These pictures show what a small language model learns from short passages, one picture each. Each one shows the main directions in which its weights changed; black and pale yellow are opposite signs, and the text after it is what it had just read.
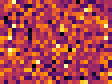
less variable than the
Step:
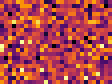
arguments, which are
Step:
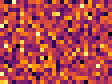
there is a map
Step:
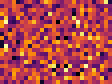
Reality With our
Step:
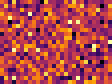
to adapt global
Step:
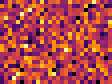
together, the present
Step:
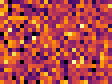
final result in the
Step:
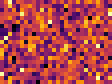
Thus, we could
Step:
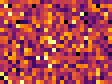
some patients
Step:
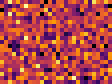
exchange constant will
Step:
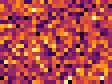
total dislocation
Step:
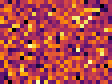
collected AI
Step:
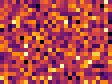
irradiated in
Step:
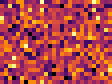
setting, applying the
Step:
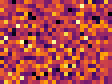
arbitrary representation of
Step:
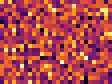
no depende
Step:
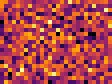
are converted into
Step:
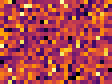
It then follows from
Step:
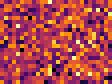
rough paths
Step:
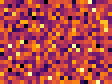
impact Earth
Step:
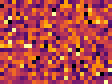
on these axes
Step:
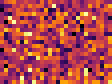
are discussed. The
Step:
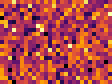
personal, social
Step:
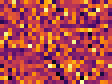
que, embora
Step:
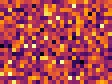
reportadas para
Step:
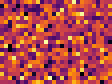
panels display
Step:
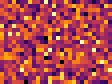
averaging over
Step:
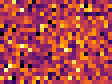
together with the
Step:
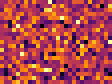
бу масала
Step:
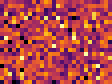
barra jew
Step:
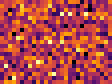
time and the
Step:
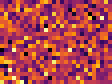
la ciencia
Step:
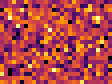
classified as
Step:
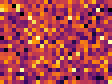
this short note:
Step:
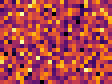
only finitely many
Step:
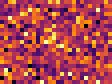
внимания и
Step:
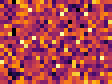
for the impact of
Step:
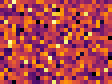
with respect to a
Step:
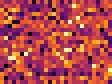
approximate the solutions of
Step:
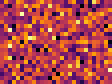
$\lambda$ is
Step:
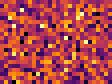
tendings to
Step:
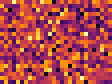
the phase of the
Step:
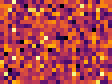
for any irreducible
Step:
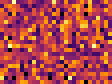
on the basis of
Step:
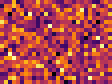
property}. The
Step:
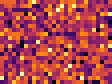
bertempat di
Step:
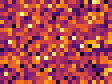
if $u >
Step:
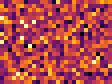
cube of
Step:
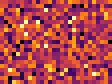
which is required by
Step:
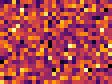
did not need to
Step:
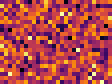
of hollow and
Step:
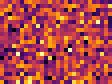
two degenerate dynamical
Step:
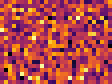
index such that
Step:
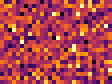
$\kappa$ is
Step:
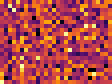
not enough gas outside
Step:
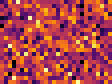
discretization based
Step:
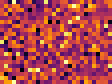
so the slowdown
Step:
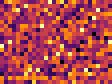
system has no solution
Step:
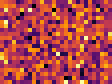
bounded domains in
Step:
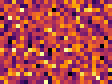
improved as it
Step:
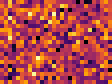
the NYC
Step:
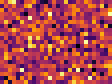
the fonction
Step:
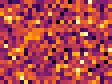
the current observation is
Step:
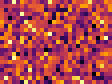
Instance &
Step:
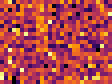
however, the band
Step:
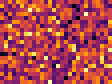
take the best possible
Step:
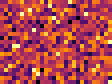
be the dimension of
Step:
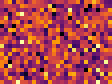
holds, and if
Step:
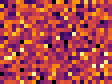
fields of characteristic
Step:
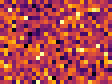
the first time to
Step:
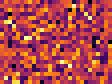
punto di
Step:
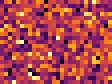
exists for all
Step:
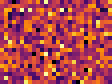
are likely some combination
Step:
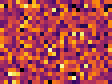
illustrated in Figure
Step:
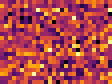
discriminate between a
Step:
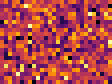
often considered is the
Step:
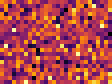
in clean
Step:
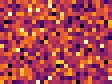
proves the theorem
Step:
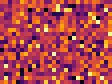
every~$\e >
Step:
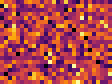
transfer of information becomes
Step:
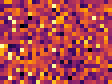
it here. On
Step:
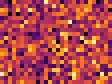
explicit expressions, this
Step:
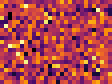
as follows: In
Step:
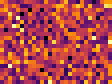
know, is whether
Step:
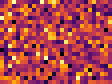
de forma direta
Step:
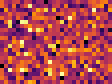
diagrammatic computation of
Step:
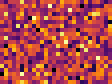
groups $S$.
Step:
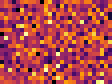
peña de
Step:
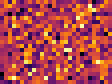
those functions taking values
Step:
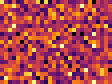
volume element is
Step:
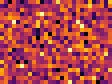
the level set
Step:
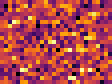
the restrictions of
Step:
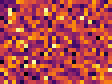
term {\it higher
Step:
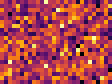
Here we focus on
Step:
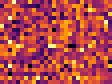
based on the
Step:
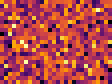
out to us,
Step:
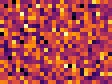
of unity,
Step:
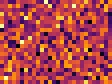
en las formas
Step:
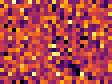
class fall on
